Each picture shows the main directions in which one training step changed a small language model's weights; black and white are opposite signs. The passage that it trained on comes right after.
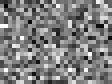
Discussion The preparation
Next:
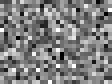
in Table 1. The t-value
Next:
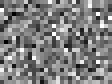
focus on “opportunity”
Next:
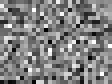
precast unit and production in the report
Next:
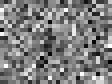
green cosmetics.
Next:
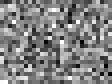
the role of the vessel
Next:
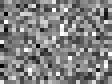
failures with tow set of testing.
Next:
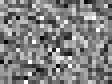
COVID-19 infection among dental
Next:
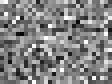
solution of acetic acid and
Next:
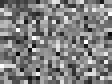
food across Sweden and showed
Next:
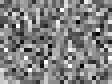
would need to map multiple
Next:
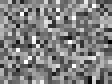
as in various service qualities for so
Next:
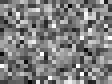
of culture such as economic, development,
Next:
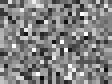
WATERUN project,
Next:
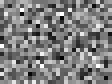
H. S., Nozima
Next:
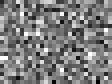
and/or prevent and treat
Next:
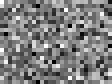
Figure 7, it can be observed that
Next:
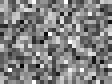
results show interesting dynamics and the
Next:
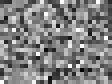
the article have passed the calculation
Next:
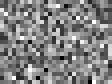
Japan, the consumption and
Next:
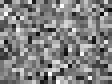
developed by Liao et al.
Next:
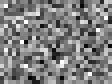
where students aren’t “on
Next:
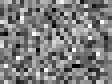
the communication and dissemination plan of
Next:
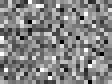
O.A, Department of
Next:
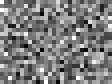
major challenge to develop a robust
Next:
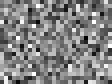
a radiodensity similar to
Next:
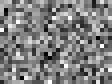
maximum shear angle in
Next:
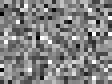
Khoja Ahmed
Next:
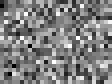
¹Masters of Business
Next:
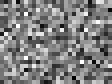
and vegetables is technically
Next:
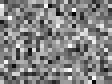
should be a non-negative
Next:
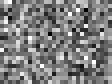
the research findings after the completion of
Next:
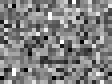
method, homotopy
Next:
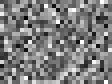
GROWTH P levels kg
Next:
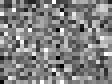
Journal Article Published
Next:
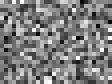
with 4-point probe
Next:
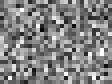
banking and finance were
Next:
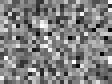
are shown in Table 7. As we
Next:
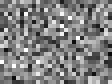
for CCs, a launch
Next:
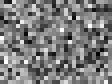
of foam indicated the presence of
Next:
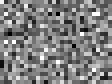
care of a living dystonic
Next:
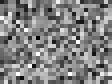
typical of the Mediterranean
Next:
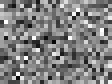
parameters like voltage, current and frequency
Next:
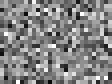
Electrochemical deposition has
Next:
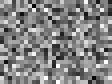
Kamilah et al.
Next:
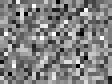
and an additional hierarchical prior
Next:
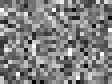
context and the economy, there is an
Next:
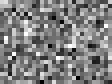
(Ministry of the
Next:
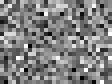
wave points to the left and right
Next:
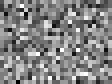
tourism has many opportunities to
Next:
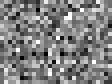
such as helping friends,
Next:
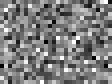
the smallest drive amplitude we
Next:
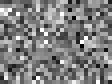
the same or different countries, including
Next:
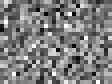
the different mobility models such as
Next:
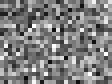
tendency is significantly associated with financial
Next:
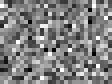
than 7 inches. A subject of
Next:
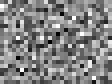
images and 10,000 test images in
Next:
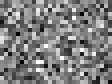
are the rare adverse effect
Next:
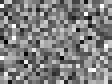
presented to the pilot until the
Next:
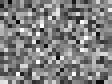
Zürich University,
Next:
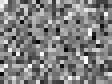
decomposing corpses of
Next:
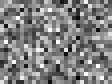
tracing. - **Effective
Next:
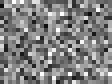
on the graph's adjacency matrix
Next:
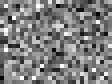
EQUATIONS In the
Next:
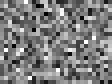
yet overlapping images on
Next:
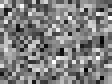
plants and the atmosphere [1].
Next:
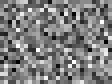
of Ismi M and Nenik
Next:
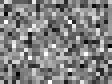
used in the present investigation
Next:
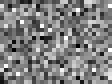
a manually operated wave
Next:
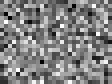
4. Search, review, and
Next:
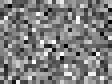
the nominal thickness was 5
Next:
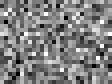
logistics transportation sector. Based
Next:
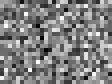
as calculating the popularity
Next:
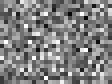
Parameters spindle speed and
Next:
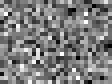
but some of them form organizations with the
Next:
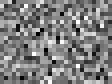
being produced (Cho &
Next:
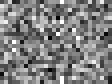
further displacement. On the other
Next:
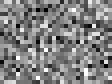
procedures of storing and using information have
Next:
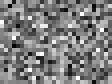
a fraction of the
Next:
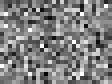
Office, Academic Medical
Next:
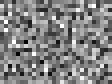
range of legal fields, reflecting
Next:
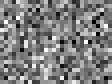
making and investigating estimates of the change
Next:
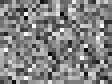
(Chen & Hu,
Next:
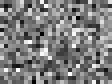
Conversely, SMI
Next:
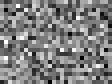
the plea if the
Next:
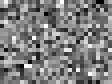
the product while printing. -
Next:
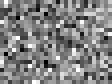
the farmers allow pods to
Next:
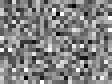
on His Life and
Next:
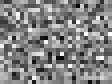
of the people which greatly influence the
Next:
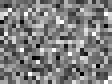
these communities continue to rely on
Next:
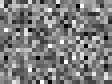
continuously monitor and detect potential
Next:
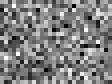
convergence is achieved, the level
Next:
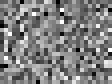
ETP approach. The diagnostic data
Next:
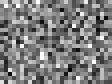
(bw)/day dependent
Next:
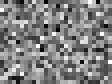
-k \int f \ln
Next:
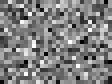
leads to low economic growth.
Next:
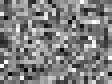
pulse was recorded on a
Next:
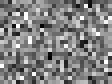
is a symmetric operation,
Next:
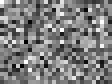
order and stability gives way to
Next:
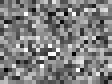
of Electrical/Electronic
